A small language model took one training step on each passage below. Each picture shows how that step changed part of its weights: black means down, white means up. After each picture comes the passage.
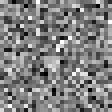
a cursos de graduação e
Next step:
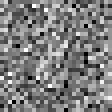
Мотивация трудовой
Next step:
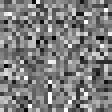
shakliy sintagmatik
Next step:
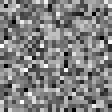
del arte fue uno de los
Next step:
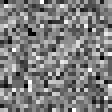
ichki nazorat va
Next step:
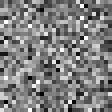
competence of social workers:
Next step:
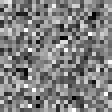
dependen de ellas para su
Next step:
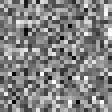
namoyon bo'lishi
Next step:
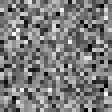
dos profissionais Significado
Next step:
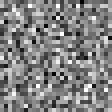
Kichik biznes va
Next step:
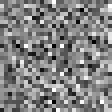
Derecho Constitucional por
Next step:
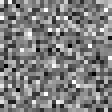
nada ni más allá ni
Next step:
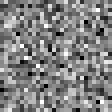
için üretken bir
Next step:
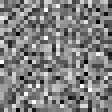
la modificación de la calidad
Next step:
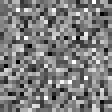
maktabdagi barcha
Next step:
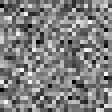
волейбол за даними
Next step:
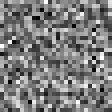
outros fatores uma vez que o
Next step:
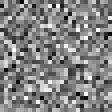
и гоф-акушеру
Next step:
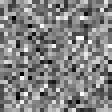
развернутых ответов
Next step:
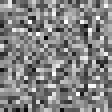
le fait qu'un manager est
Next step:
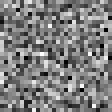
medalhista na Olimpíada
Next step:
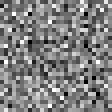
(2008) Структурные
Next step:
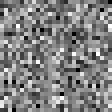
na Web – agora é
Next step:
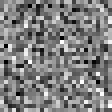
kepatuhan terhadap
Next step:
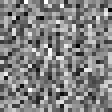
enseignants pour la
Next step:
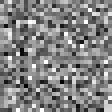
contingent residential locations.
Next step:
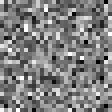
de Carbone (t)
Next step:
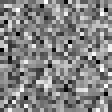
quyosh paneli,
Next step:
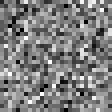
billigeren Wanderarbeitern
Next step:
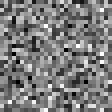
социологического опроса в
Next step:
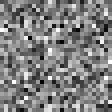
A., 2020. The Commons dalam
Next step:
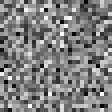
definition; terminology;
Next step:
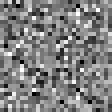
en un cien por ciento.
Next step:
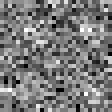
taille multiplie des
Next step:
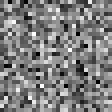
como aquello que tendría
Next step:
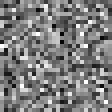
estar e aprimorando o
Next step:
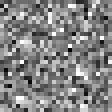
Архимед кучларининг
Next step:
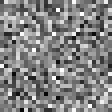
and Research*, 2(8),
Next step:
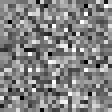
bo‘lgan qiziqishlarini
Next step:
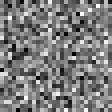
соціальним. Це
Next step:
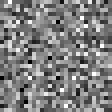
hamkorlikdagi faoliyat va
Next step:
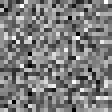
и средства активации.
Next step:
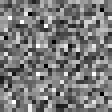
сучасних українських
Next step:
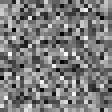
T.A., Olanite,
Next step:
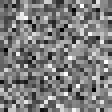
su mayor parte, de agencias
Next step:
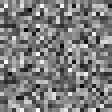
एवं रेल
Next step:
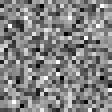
la televisión y en las
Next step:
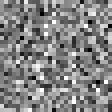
в условиях *ex
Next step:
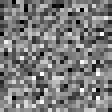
die mit der Fotografie
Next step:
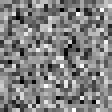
tradicionais de ensino. A
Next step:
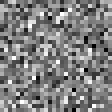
aguas fundamental para el
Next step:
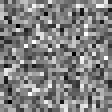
operador de cruce se
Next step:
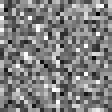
qual quantidade. A
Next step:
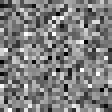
área central. O principal
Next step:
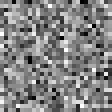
Keyinchalik qizlar
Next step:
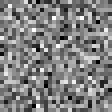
como bibliografía de
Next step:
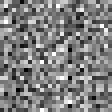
Однако, такие
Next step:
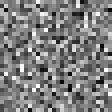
desse movimento, suas
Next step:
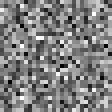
e na dinâmica dos setores
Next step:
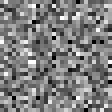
ҳар қандай йўл
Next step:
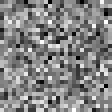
joydan ikkinchi joyga
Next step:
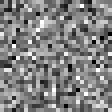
of 20-30 were determined
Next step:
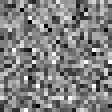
E, como afirma Jaime
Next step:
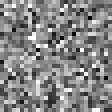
pacientes com diabetes tipo
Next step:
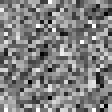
Qo'ziboyeva G.
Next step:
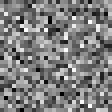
braccia rivolte verso
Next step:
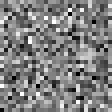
“tranquilidade”, ou
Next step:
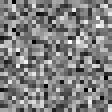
olmak üzere 70
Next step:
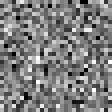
(WMA Declaration of
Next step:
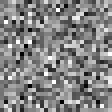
міграцією, та
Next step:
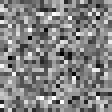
as a part of the human being
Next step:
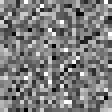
6-8 часов, после
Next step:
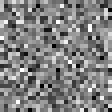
radica su dignidad
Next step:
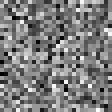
sistemului nervos central
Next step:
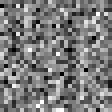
mahasiswa dalam memahami
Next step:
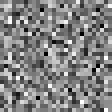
faoliyatida shaxsning
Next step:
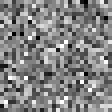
onları hangi filleri bu
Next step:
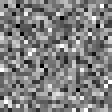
to increase the representation of
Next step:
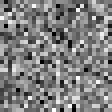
de Janeiro. Tal
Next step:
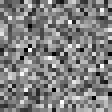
статті є пошук
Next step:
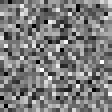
todo lo que hacía, sino
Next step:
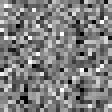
sebelumnya, dari
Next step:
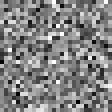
antigüedad. Los
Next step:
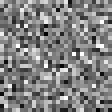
per posizioni diverse, si
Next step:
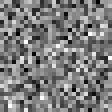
de șase luni, au
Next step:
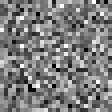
- трудности, общие для
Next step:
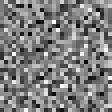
and clinical outcome.
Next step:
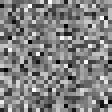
utilise, cela pour
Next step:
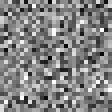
M. Sodiqovanning
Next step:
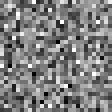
que é deixado para outras
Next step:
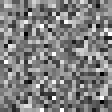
aloqa qilish jarayonlari
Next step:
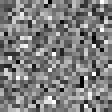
boy magma va uchuvchi
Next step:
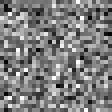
abortivo. La clínica de
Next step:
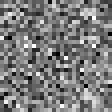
mundo. Disponível em:
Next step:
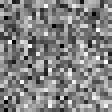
coloração na presença ou ausência
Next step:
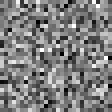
entre as partes, tendo em vista
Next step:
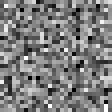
leur prix de vente.
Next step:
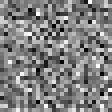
Yalın Hâl - - abay
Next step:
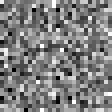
Bradfield, R.
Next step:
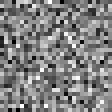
pérdidas de producto o
